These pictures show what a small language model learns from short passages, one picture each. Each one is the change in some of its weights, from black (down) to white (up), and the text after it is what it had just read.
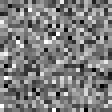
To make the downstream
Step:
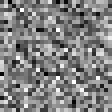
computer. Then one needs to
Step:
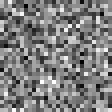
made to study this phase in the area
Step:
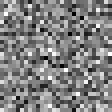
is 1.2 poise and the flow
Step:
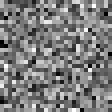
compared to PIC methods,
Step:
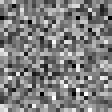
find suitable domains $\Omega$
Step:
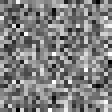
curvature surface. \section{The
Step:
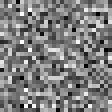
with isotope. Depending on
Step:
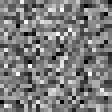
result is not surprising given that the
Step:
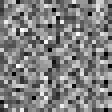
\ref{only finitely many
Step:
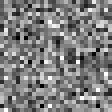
is just $\Delta_0(\theta)
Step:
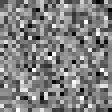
In the same section, we prove Theorem A.
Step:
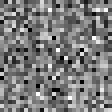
at the bottom of the
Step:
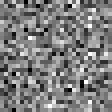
possible physical regions denoted by A
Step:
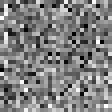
at each fixed \textbf{Q} at
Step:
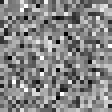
to smaller $Y_{\psi}
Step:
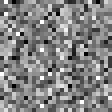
detected. \smallskip \noindent
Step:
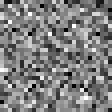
fit.\vspace{-3mm} }
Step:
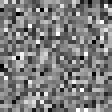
el sampling size = 100
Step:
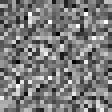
the largest gap is
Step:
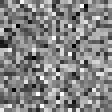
required to adequately
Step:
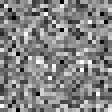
non-repudiation by users and
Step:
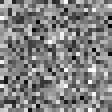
contradiction. Therefore,
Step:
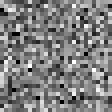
at $T^{\ast}$, the thermal
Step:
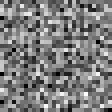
deserving more studies however
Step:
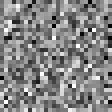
rules for all numbers $y$
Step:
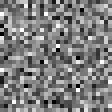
expansion of $(p,q)$.
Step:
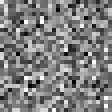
by comparing results to those obtained with
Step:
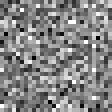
x]_m\right\} \in
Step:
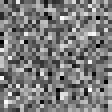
be detected at BABAR
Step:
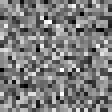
0.20 years) during
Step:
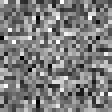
stable; while an LDL
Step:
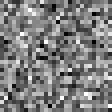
of the operator. \\ \indent Assume that
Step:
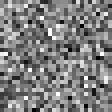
in celestial mechanics.
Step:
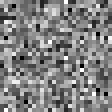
well as the $k_{z}=0$
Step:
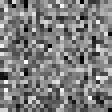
summand along the main diagonal by
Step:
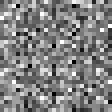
\newcommand {\en} {\end{equation}}
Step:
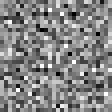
and distinct solutions. In particular, different
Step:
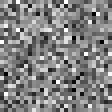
$M_{V}$ is movable,
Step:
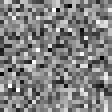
have well defined physical properties. They
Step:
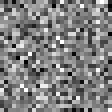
\emph{strict} symmetric
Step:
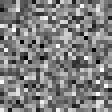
under varied signal and idler
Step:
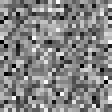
element, and the effective operators are defined as
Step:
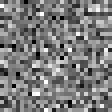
reconstruction further, and use only
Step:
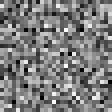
time random walk, spreading
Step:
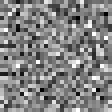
for any voltage difference
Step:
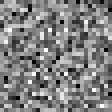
and E. C. Vagenas,
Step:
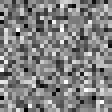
quantum number $l$ of the system.
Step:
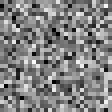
audio samples, while the
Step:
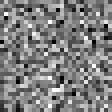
The result is, at $\beta =
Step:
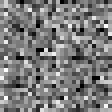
& 1.0\\ Thickness of
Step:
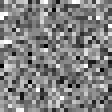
\end{eqnarray*} Choosing proper
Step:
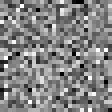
In this case, the connected component is
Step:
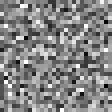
is some $t^*$ such that
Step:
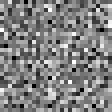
prediction of the sample matrix structure.
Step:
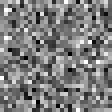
DDeC DeSK Du Eis
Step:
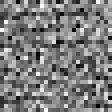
relatedly, the notion of an
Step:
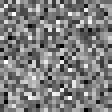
relaxation process depends on the specific
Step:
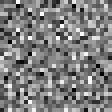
profinite group and $p$ be a
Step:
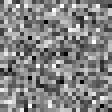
other therapy. There are different
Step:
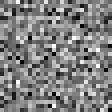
all sorts of effects, such as
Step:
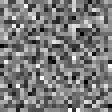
or more increase in speed relative to
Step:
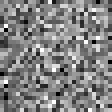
different regions are averaged.
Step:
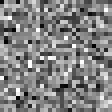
in the active region. Whereas
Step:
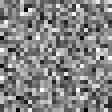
have been devoted to the analysis of
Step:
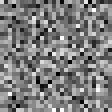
good candidates as the
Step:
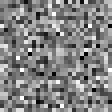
summand which is preprojective or
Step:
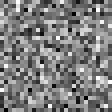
is largest for MgO and
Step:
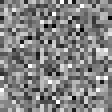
corresponds to the Ziegler's
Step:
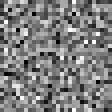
for a slightly modified
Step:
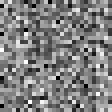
the right factor of the internal product is in
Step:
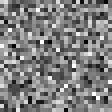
$T=16$ cloud needs to
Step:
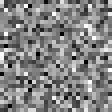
realistic while simultaneously
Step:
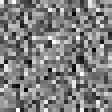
not selected by the criteria
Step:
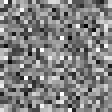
have to contend with the following potential problem.
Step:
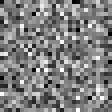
\ref{ruelles}), we
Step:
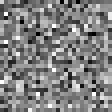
which mediating path are they most
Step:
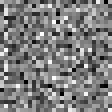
collision with an initial vertical
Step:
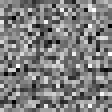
gauge fields and, therefore,
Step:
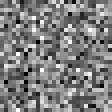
and CellMiner datasets.
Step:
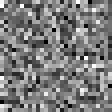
expectations concerning
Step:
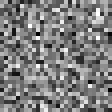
the importance of legal and
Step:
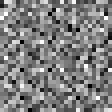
\lim_{n \rightarrow \infty}
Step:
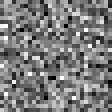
facility Curie based in
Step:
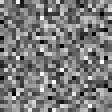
surrounded by a moat in the
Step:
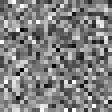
the two linearly independent solutions of associated
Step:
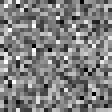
manifold $M$ of dimension $\leq
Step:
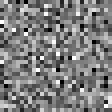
determinant of the mapping (see
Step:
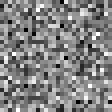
size to $1$MB. The
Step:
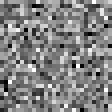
is nontrivial on $\Del$. Let
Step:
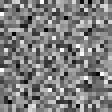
supergravity on a group
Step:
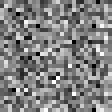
by the areas in the range
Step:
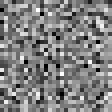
the minimum potential attained by
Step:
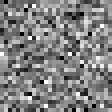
updating its cues to
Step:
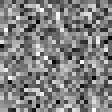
(x)&=& \langle \tilde
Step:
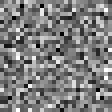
the measured angular distributions of their
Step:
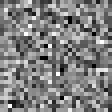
fermions. Here, following
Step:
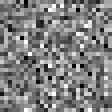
boundary distance function of $\Omega$
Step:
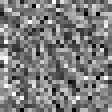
compiled application code) to
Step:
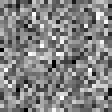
\label{Gamma} \eal where
